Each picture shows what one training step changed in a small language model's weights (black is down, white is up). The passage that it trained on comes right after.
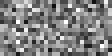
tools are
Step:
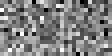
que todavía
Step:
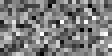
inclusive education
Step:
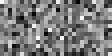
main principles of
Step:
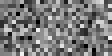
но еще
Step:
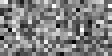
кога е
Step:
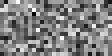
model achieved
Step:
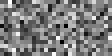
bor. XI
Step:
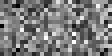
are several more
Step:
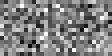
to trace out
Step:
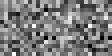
señalar lo
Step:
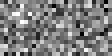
o noivado à
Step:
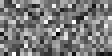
been developed, which
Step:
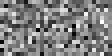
and Food*,
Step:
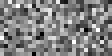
prepared and
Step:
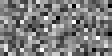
of cases,
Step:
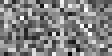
a que el paro
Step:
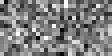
each other. Each
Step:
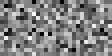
Open University
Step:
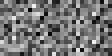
acquis et
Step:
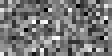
prueba y
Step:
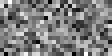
techniques make
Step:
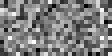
scenarios such
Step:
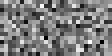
Acesso em:
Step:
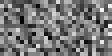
them. The study
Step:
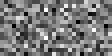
the crude
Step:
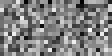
as novas
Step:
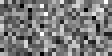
through flyers
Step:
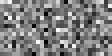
химии и
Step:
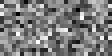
by the numerous
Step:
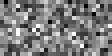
Each value is
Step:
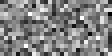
user into user
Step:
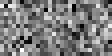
size was 4 by
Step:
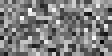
composition of
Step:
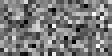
in addition to
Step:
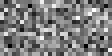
The article
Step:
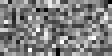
positive relationship
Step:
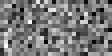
h_j into two
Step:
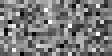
templates. In
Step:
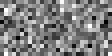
innovators have
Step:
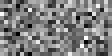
cultures which were
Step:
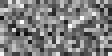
and excisional
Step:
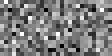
communities. A
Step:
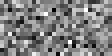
be bullies
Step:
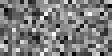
Simulation result:
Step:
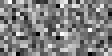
practice does
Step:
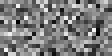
their attitude
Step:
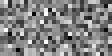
a distribuição de
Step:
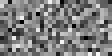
results show little
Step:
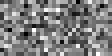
karma and
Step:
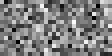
treatment for
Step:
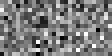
p-value de
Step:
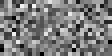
stage, all
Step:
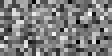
agent. They
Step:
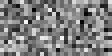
un portale
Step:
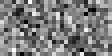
do Brasil –
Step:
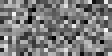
maqsad ham
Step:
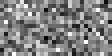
uma expansão
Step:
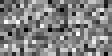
contou com os
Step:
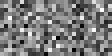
the foot of
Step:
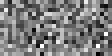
efficiency of this
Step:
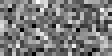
and control group on
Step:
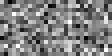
do discurso da
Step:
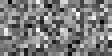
of the surface
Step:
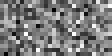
Availability The
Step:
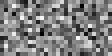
y otros
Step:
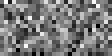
between the adults
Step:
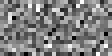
sector of
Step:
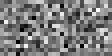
in patients with
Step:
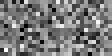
education acts as
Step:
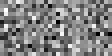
la estoit une
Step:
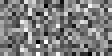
on transvaginal
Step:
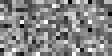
— Vento
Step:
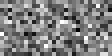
to induce
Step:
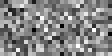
e compreendem
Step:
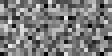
loss of ice
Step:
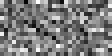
в марте
